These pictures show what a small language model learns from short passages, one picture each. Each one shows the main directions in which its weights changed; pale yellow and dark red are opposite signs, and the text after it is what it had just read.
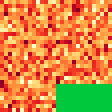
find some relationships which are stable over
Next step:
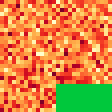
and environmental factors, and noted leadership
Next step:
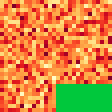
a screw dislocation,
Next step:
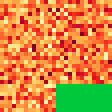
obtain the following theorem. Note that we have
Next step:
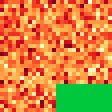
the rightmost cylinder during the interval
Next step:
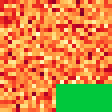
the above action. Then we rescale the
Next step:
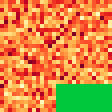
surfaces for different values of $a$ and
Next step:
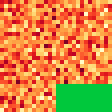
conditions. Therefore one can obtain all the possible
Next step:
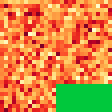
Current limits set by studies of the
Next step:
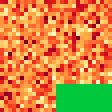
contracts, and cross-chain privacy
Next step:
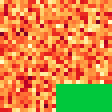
chambers have spurious
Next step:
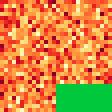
the QPT, with the equilibrium deformations
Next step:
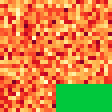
because they enter multiplicatively through each
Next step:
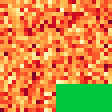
results reported in this section were generated using
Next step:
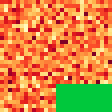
metric tensor. At this point it must be
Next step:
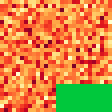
THG generation compared to the well-known
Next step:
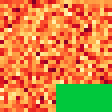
at each node of the model on figure 6
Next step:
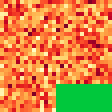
for discrimination-free classification.
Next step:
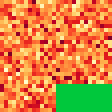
evaluated by employing this theory will be well
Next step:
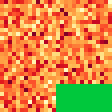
here we suggest an algorithm to achieve it.
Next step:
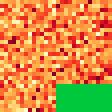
of the longitudinal momentum of the parent proton
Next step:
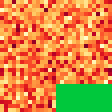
\ac{MBH} systems to explore
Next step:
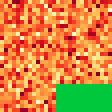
$B$, this is illustrated for the source
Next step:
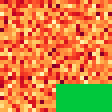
to assess the statistical relevance of a particular path
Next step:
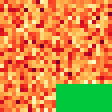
neutrino, its logically consistent development
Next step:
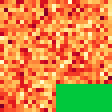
2}$Kavli Institute for Astrophysics
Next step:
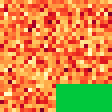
\affil[4]{Department of
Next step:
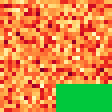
While the sample size is too small for statistical
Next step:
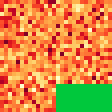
the temporal relationships between flows, such
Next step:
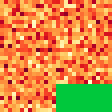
is observed. Our experimental results reveal the
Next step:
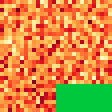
mass diverges. The inflection point along
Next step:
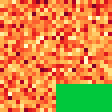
\begin{equation} \Ex{\hat
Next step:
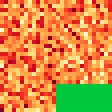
free energy to order $\beta^{50}$.
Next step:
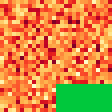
will be of order one, while the second
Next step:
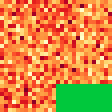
\par \noindent To remove $i$
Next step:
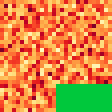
magnification x20 and a tile size
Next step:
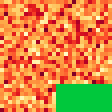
susceptible to poisoning, as demonstrated
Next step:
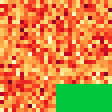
as in most cases, the differential
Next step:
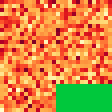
the high energy limit, namely the limit where
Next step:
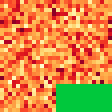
of this tensor. Indeed, earlier we have
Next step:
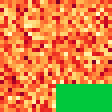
temperatures and gradually develops curvature at higher
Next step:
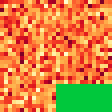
the near horizon limit of semi-localised
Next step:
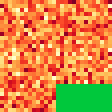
than the quadratic ones because of smaller
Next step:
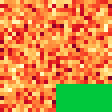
of the four propagators in coordinate space with
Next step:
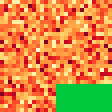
useful of such tests are the augmented
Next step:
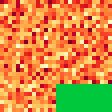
for the system to phase-separate
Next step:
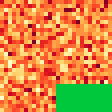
thousands of coupled lasers},
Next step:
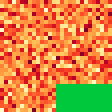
\end{figure} This identification can be
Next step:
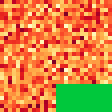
The elements in the Hilbert space obtained in
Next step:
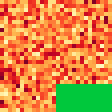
solutions to the gravitational equations {\it gravitational
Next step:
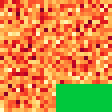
S., Kriete, D.,
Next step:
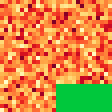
derived an asymptotic solution for this phenomena
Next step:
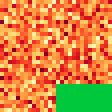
hidden representations to the output probabilities.
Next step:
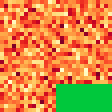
Performance comparison on synthetic benchmarks without
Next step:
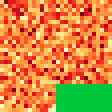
enhanced alpha element abundances, consistent with
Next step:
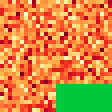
{title} {\bibinfo {title}
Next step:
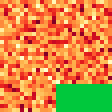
that star to undergo a reflexive
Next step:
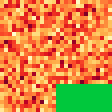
not a dreibein field,
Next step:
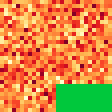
varying turbulence dynamics and dissipation processes within the
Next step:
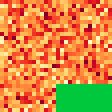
function composing the certificate using
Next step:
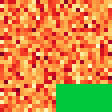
useful quantity as it has the same advantages
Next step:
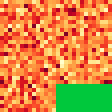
vertical black dashed lines in Fig.
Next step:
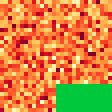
where we have used the notation $x =
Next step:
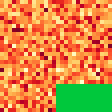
\cite{Sh}. Among other
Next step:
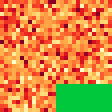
the optimal parameters by solving a grid search
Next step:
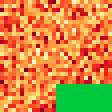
the dressed quark mass function using results
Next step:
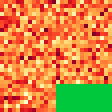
the patient's bed is
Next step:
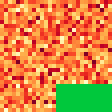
globally invariant membranes},
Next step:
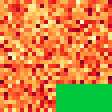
presented in \cite{APT}, to
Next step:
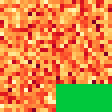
Constraints: The risk of profit
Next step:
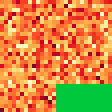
{\sc K.~Azer and
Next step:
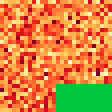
from a central depot or by using
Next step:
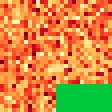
form of $S_{\tau}$ in the
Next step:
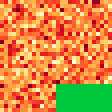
where a continuum limit is approached and
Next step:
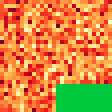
By choosing $z/y$
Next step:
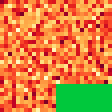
text) initial state while inverted triangles
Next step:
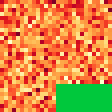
the universe cannot ever accelerate.
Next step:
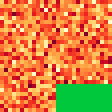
\caption{Comparative Analysis of
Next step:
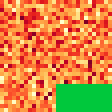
> 0.15$, occur in at least
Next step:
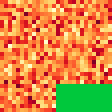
channels. By collectively exploring those interactions
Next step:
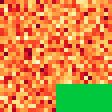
analytic and numerical treatment than the corresponding
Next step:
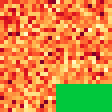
the formula. The complete algorithm is not optimal
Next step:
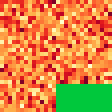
the benefit is conditional rather than a
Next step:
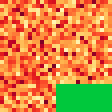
can be seen how the change of the
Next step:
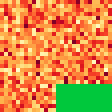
through the time evolution governed by the
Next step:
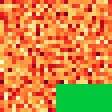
The double-peak structure on the
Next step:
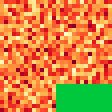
special relativity. It is one answer to
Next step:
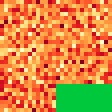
predictions of vacuum energy from quantum field theory and
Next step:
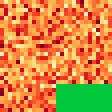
current rate and temperature for cycle aging.
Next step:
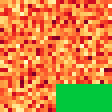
are those that target the optimization of
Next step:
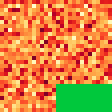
technique. Most of these idealized techniques
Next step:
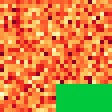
Spectroscopic measurement of the qubit frequency
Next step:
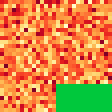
it by compactifying
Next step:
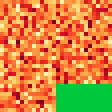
is even closer, though, since the pulses
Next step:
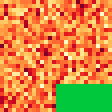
change, since the phase with small interaction
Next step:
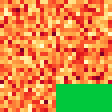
claims of anisotropic ferromagnetism
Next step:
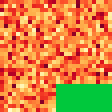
the refractive index between the 3-
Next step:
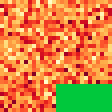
trajectories of photons in the near-horizon
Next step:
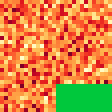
"Markov blanket" that
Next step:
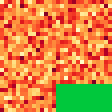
We have skirted technical issues such
